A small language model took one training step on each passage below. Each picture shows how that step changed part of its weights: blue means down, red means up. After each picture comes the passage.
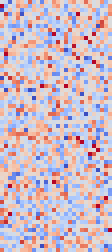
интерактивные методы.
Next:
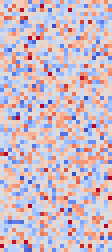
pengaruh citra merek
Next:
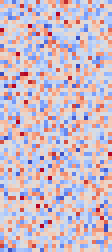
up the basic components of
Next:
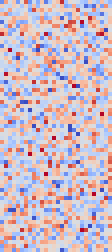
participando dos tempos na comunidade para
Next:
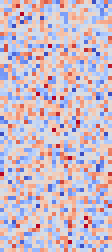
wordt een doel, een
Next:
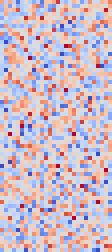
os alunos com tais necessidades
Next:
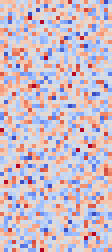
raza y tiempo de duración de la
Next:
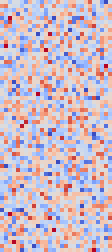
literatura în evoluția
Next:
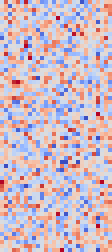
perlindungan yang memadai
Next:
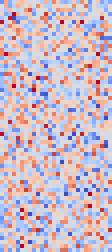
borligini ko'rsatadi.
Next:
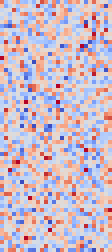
Xalq ta'limi tizimini
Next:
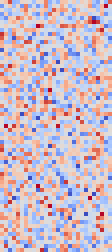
(UNEVE) Av.
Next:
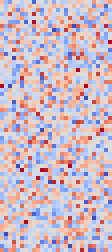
of invasive exotic plants.
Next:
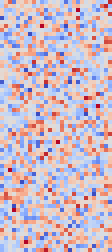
Визначено імперативи
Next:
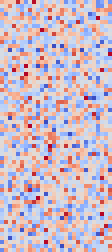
transectos equidistantes que
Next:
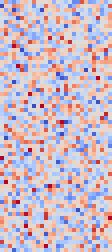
bo'yicha guruhlar
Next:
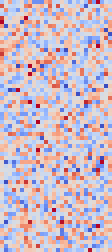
haram yang dilarang keras
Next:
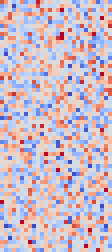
MICHAL PÁSTOR,
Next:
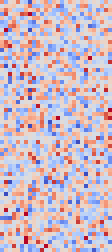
istiqloq g‘oyasi va
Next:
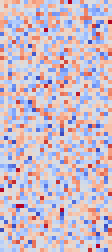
a serem adotados diante de
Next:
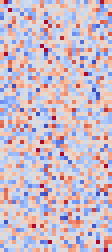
permanent characteristics of the
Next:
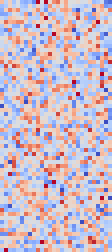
mês com maior impacto no
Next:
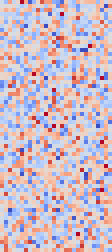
weeds of this importance is
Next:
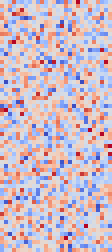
Piantavinha e Machado
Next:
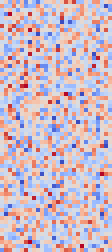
between languages.
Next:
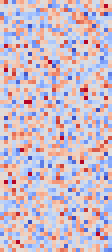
& Izri, S.M.
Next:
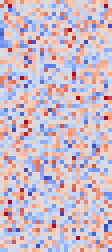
una conciencia compartida a nivel
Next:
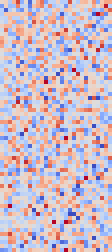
sí, que su solución para el
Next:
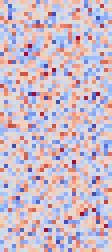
lo tanto, el hecho de que se
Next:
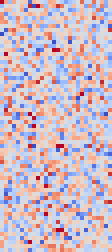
yang tersedia secara informal).
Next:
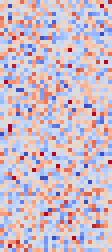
metodi sensoriali Quanto
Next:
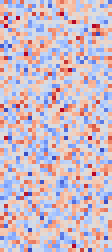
с.69]. В дисертації
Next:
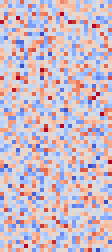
рекомендації щодо
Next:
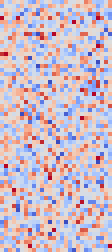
Qulmuhammad Udiy,
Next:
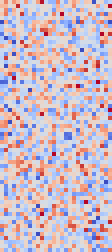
iklan, konten, informasi, dan
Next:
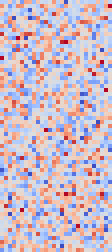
balkim aktiv va passiv
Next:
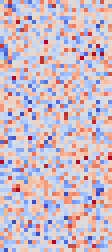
естраді, де не можна
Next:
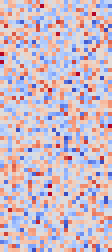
terapeutas de campo e as
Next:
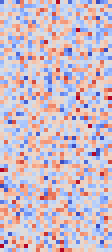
destacado. Estos resultados
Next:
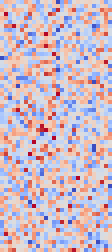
Техник тажриба
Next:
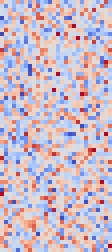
mavzusidagi akademik
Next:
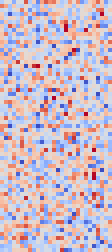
untuk menghasilkan 3 kg
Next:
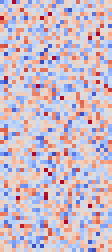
sistemi di Intelligenza
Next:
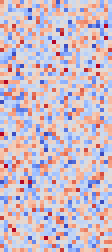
Denov tadbirkorlik va
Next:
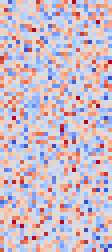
- O restante das imagens são
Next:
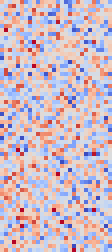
grija familială. În
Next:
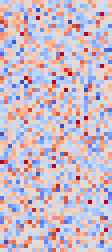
the variables. According to
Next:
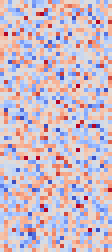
se observó que los canales de
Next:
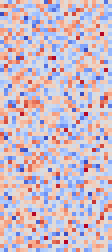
πάνω σε
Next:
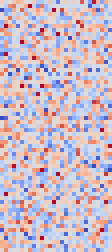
Editorial staff of the
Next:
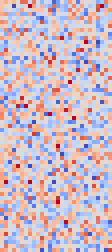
Conhecimento científico.
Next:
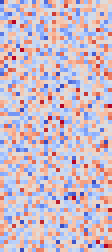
asoslarini yaratilishi va bu
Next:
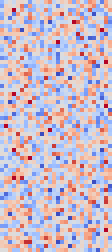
THROUGH THE
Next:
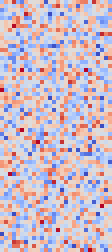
mesmo um simples erro do
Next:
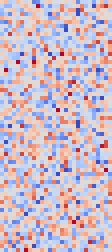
não estão dispostos a permitir que
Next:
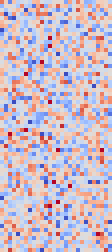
strefie dalekiej
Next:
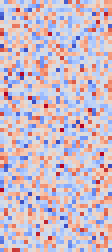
tibbiy tarixi, qon
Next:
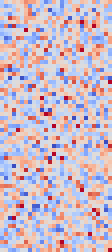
and concentration of "residual"
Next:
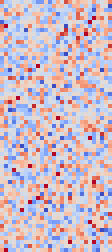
harakatlari o'rtasida
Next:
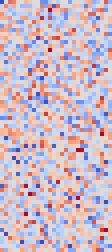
Review, American
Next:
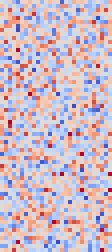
на должность больничного
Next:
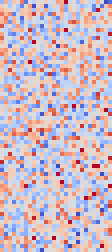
сфері національної
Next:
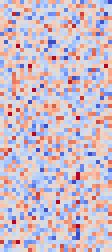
қўйилди, ҳар бир
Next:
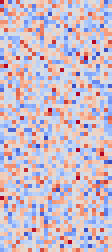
evenals bij de spelling
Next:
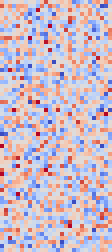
Ito rin ay nakatuon sa
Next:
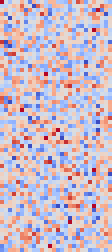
va mintaqaviy xalqaro
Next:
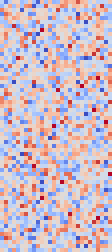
можливості для відновлення водної
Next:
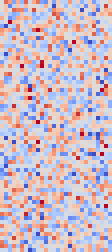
Iraq, Afganistan,
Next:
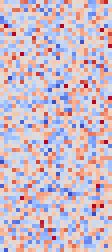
taslak ölçek dil ve
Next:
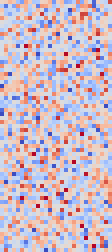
of Emergency Medicine*,
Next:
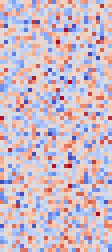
uso para facilitar la
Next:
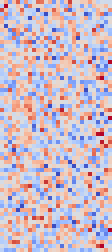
- WHITE, K.;
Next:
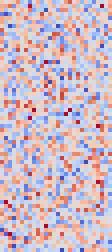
cultural. Con lo que se genera la
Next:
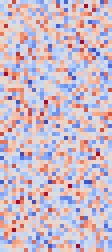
fazilatlarga rioya
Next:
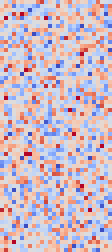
Yana o’qituvchilarni
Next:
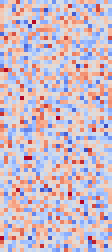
329 Halit Ergenç
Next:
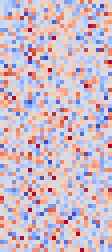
education institution». Electronic
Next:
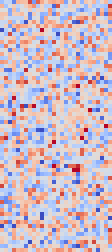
даромадларига берилиши
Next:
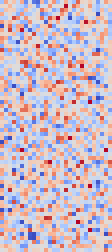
a outros fatores da cadeia
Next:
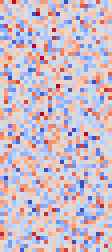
Jismoniy tarbiya va sport bilan
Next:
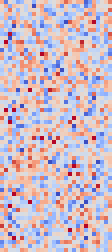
физиологически необходимого
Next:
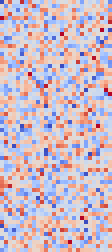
por fazer parte da obra no contexto
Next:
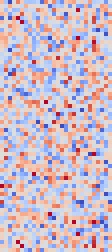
a mocidade, contra o proprio
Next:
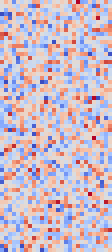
ao indivíduo igualar sua
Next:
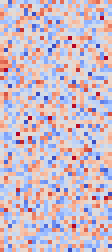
las proteínas y, gracias a
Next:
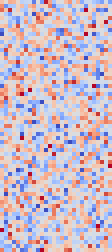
творческих способностях,
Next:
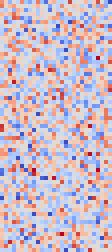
asosiy vazifasini tashkil
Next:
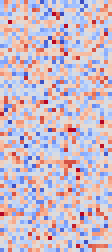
qo'shgan. U tabiiy
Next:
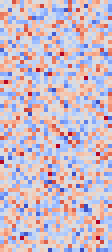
ale sama o sobě velmi
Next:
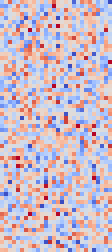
ya'ni shu assetdan
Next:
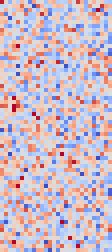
kuy. O'zbek xalqining
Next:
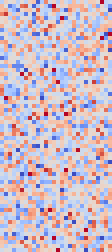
des densités toujours
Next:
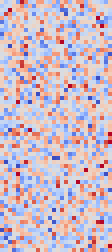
ва синтез, индукция ва
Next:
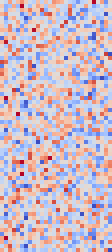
розгалуженої соціальної
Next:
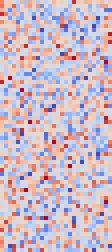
educacionales y socioculturales juegan
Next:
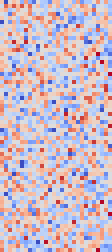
aniq obraz vositasida
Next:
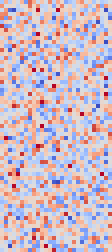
Анотація. Стаття
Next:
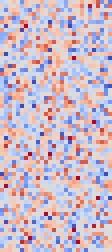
Russland etwa 500
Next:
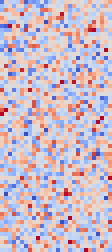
trabalho já havia sido
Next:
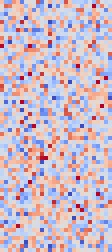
Туле с напольной
